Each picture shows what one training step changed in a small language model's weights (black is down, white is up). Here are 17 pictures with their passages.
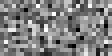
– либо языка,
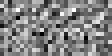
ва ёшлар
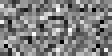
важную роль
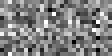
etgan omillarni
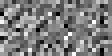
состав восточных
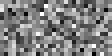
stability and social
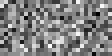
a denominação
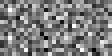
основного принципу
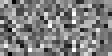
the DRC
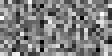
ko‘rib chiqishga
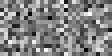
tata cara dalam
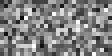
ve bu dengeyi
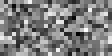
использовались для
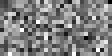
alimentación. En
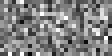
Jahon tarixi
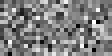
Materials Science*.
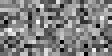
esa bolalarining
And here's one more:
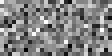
tibbiyot va
